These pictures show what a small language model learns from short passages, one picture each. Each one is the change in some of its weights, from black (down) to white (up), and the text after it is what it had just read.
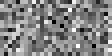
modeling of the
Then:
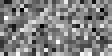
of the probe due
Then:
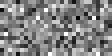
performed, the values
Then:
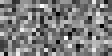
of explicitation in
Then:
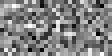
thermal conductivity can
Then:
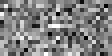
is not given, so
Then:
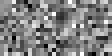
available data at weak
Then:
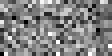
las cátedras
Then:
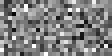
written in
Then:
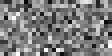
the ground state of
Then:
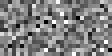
with one of the two
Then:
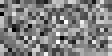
diferente na
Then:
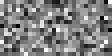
• Forma de
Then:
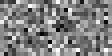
However, modeling and
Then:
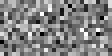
Department of
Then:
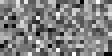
at match field,
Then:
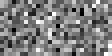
as I show below,
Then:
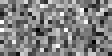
interferometer pair
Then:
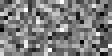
finally leaving
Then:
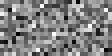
the agricultural
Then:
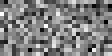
і т. д.
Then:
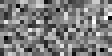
advantage of
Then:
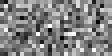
proposed, in which particles
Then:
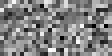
phase point at the
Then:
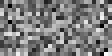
at zero temperature, we
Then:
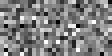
nous avons
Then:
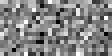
momentum distribution for the
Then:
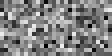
mesma. E
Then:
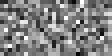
0 GPa,
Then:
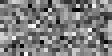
collectivity with few
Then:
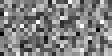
trata de um
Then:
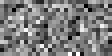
us with the upper
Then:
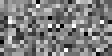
of non-linear
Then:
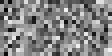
model in the context of
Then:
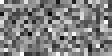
steps forming a
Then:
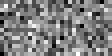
multi media;
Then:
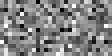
performance compared to its
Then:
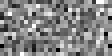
is expected to give
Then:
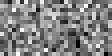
of motionf}),
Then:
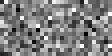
\subset I$
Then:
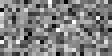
to strong coupling. For
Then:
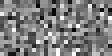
and is physically well
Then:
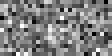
but is more likely
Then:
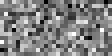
e interação dos
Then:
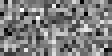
the enhanced
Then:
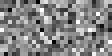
that have no possible
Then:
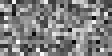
ainda não
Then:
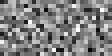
complication of the
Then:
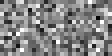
notices that the main
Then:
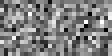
in the energy not being
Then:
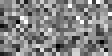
has recently proposed that
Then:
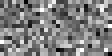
asosi sifatida
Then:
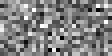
trading &
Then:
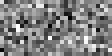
va tuzimli
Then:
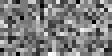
the parameter space, the
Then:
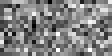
bands approximately
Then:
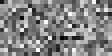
considered spacetimes with
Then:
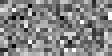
under contract with the
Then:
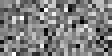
historical process of
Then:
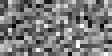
що підпадали
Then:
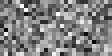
more delocalized
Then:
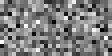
kiritish va
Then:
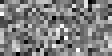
leren kan
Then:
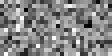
qilish masalalariga
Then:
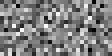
are located in the
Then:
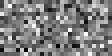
durablement son
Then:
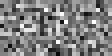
the new generation as
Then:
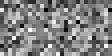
on the resulting
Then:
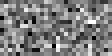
its description is independent
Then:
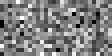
r }$ and
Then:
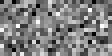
[2] show the
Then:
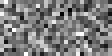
et le classement de
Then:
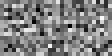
the IB points
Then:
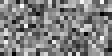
expression for the angular
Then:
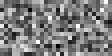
is the $x$
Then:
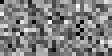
the string scale
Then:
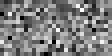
do rio e o
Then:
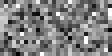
is difficult to
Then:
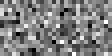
risultato apre
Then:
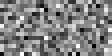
evaluation of the
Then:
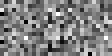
ou les ouvertures
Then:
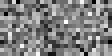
лиц, с
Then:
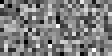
и студенческих
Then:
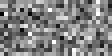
time). Such
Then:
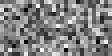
mean free path curves
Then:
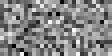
qilishni hamda
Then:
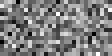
(el rey
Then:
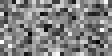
fig. 3 for
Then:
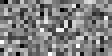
above, are consistent with
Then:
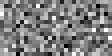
black holes are
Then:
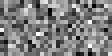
electron-hole pair
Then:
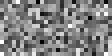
на професійну,
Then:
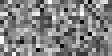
не имеющих
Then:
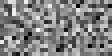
faint stars.
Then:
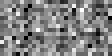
experimental data.
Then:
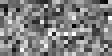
observe no
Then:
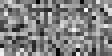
is used) and
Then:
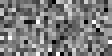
University Press,
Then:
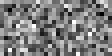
number of selected
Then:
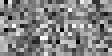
means to explore
